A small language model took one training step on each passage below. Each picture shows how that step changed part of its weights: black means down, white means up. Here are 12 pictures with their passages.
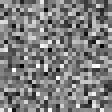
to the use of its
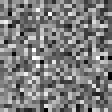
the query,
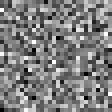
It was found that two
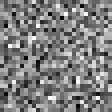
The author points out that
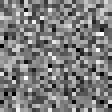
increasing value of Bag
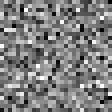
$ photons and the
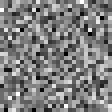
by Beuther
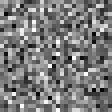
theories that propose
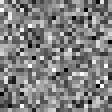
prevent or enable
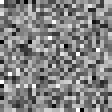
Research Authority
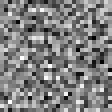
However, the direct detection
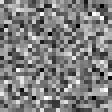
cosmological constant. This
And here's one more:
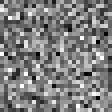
The band was obtained by
